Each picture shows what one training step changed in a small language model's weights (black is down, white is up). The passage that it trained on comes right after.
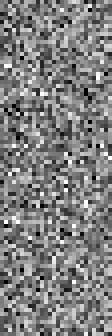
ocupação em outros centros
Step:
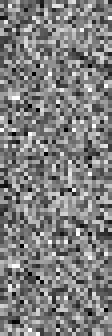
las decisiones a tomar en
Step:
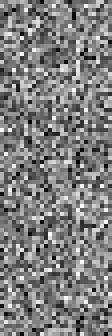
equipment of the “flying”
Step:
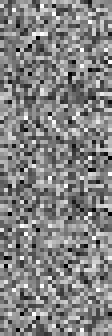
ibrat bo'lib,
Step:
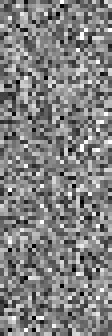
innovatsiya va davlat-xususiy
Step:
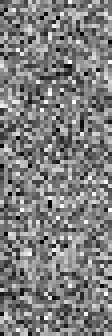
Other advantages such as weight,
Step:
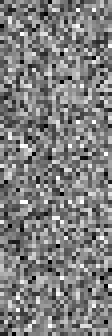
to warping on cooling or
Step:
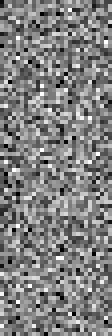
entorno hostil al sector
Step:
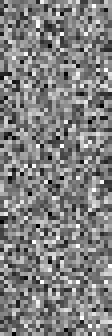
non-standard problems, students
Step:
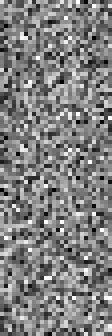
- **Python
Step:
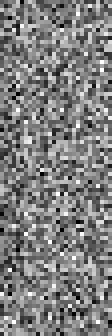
characteristics throughout cell culture. To this
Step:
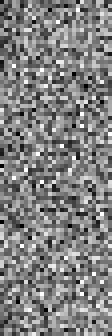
капиталининг 25
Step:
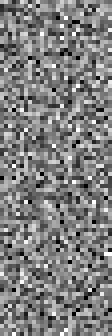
with J we have $(0,
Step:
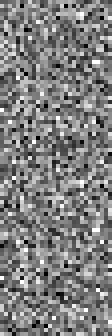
one such challenge in breast cancer
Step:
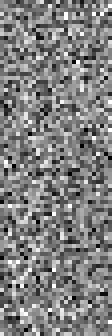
statement that minimum transportation cost
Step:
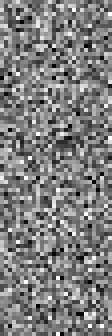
volume sensor in the reservoir
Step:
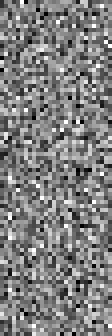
(50 cm de résolution)
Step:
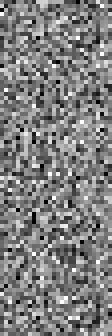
va shox bo'lmaydi,
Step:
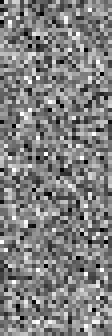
va urf- odatlarini
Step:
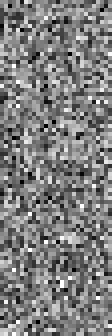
Zealand, equality was not
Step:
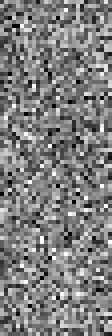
inclusion criteria. The combination of similar
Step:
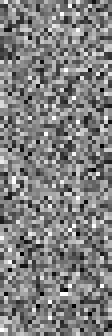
form. In this new structure, where
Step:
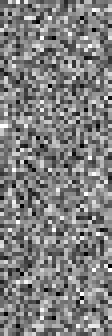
les productions polluantes et
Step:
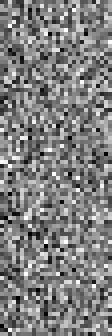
as targeted to them.
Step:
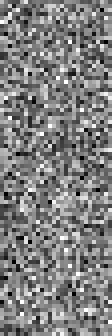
cm away. The culture was
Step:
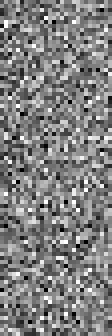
trains, ships,
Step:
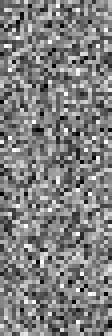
and/or analyzed during the current study
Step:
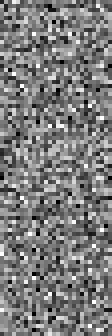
dari sisi siswa hasil belajar
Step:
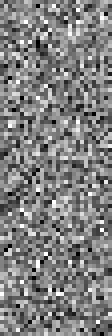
in primary teeth. The reason for
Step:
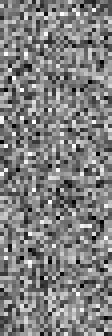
mm and 20 mm) of low
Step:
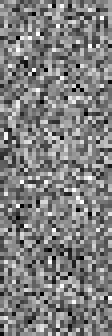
craignant que leur
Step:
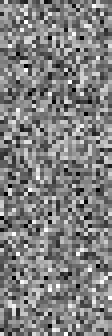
box part was formed with success
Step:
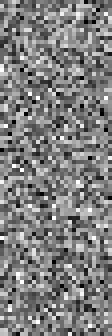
et al. The Framework for
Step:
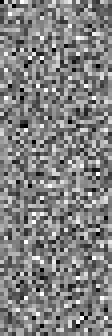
mii de persoane este una
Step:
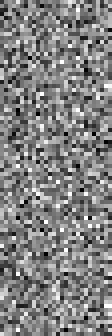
дозволило отримати
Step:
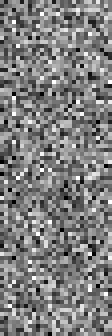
Microlaminates as Obtained
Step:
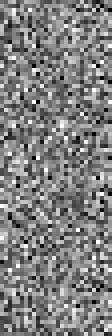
² Docente da Universidade
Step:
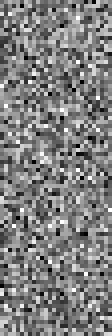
for socio-economic development,
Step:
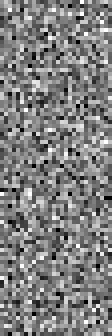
ishlarni avtomatik baholash
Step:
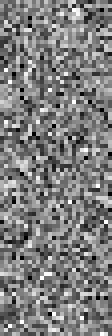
allocation is the design of dynamically
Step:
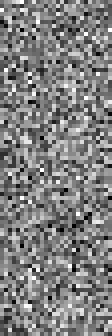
Messaging for Aviation Engineering
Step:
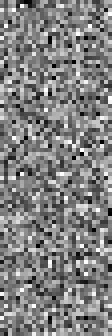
clinical outcomes for any periodontal
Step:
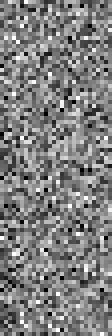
towards the shores of the sea.
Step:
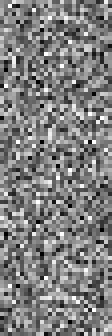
– *François
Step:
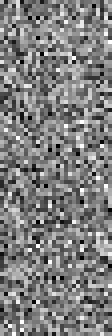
the network impact imposed by
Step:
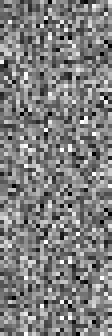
revealed that feeling of loss,
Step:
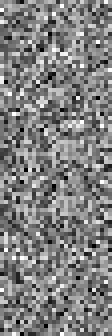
They use the splitplot
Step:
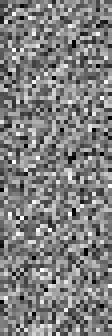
contribua à faire de la
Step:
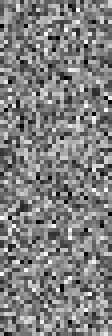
and Economics*, 4, 1.
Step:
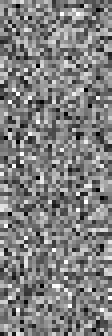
The soluble part was a
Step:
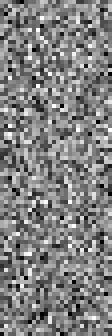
with mild mental retardation
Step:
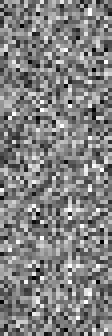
siglo XIX, se
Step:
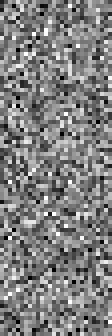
La rotación del remate de
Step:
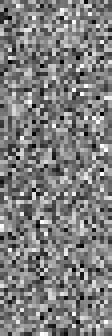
foram analisados os relatórios
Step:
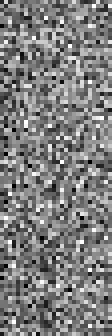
emerging markets, but more
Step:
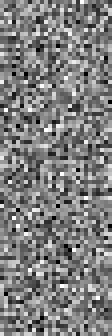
belirlenen TBD
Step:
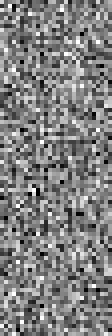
the Health Risk of Chromosome
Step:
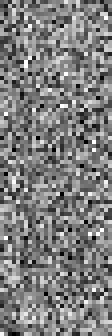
formulations; maintaining soil aeration
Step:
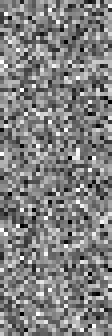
equilibrate for 7-8
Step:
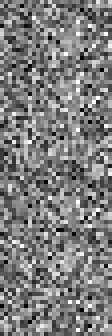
micro-timing deviations:
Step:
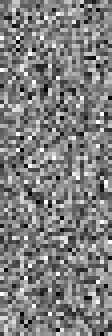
waiting for equipment to warm
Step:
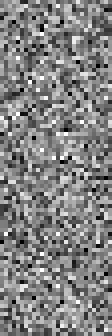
Piden auxilio y
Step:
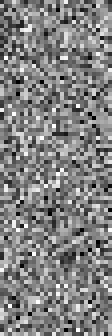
документом определено, что
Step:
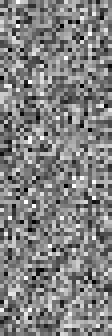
de participar de culto, de
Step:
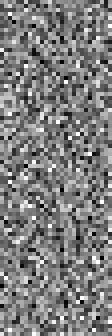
розвитку країни. Двісті
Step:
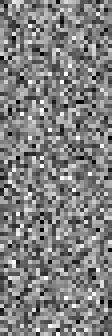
un referente útil no porque sea
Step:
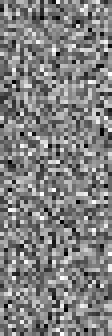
played some part in actually
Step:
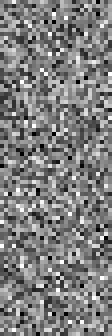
thousands of participants and
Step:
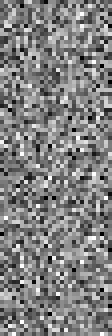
as the level of education of the women
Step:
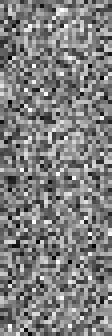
da violência, e a
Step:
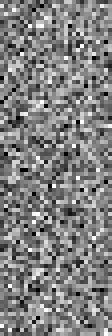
de registro de internações
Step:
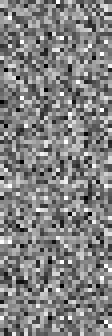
ensured that the sampling material is free
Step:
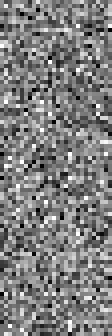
fifteen tests of swelling
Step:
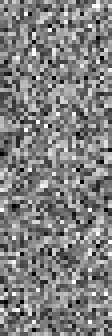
tashkilotlari faoliyatini yanada
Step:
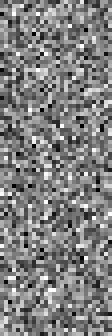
rival 2 Lunge Hits
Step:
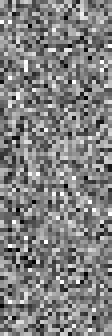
playwrights, the only three
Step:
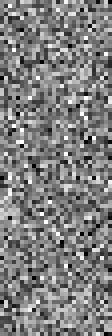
se dice: “los
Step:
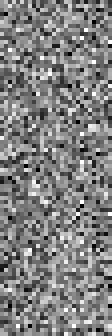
Guerra Civil entre os
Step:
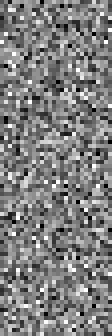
принципов в научных
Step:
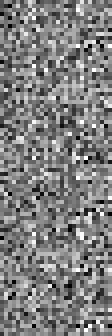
қандай ишлар
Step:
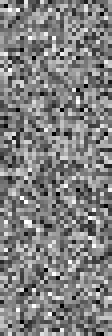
have the peak of rainy
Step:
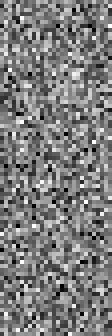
Fear (C), politeness
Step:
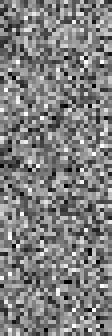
даражаси унинг
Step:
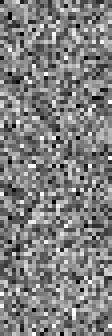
direitos individuais e coletivos
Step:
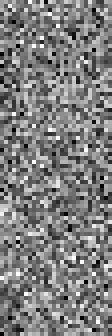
ходе исследования анализируются
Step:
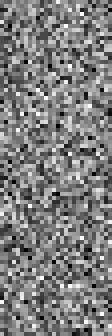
в ГК РФ, в
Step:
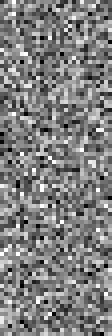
the harmonization and integration on
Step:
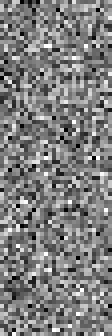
mighty warrior and officer
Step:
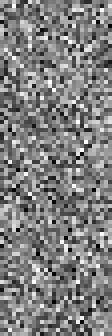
para status e reuniões de
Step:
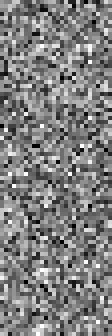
una línea de investigación
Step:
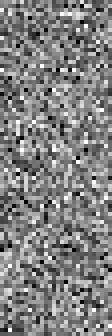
Table S5. The significant taxonomic
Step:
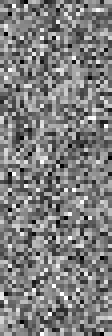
the cage moiety. The
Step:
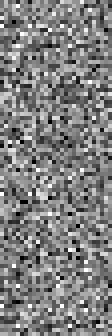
organisatie geeft het doel
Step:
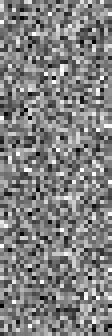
Hornstrahler und
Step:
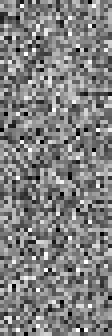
a rotina de nossos
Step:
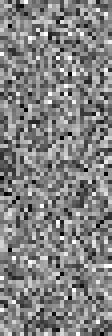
to suggest that different cover crops
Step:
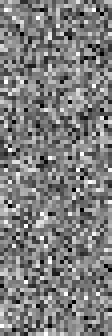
of pot study showed that inoculation
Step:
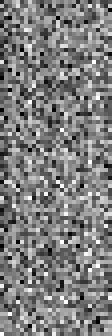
систему ценностей
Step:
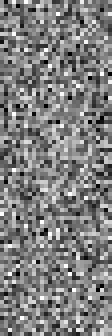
Surrogacy: An
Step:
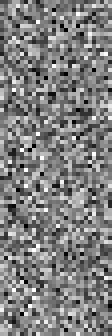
integrity theory articulates that human
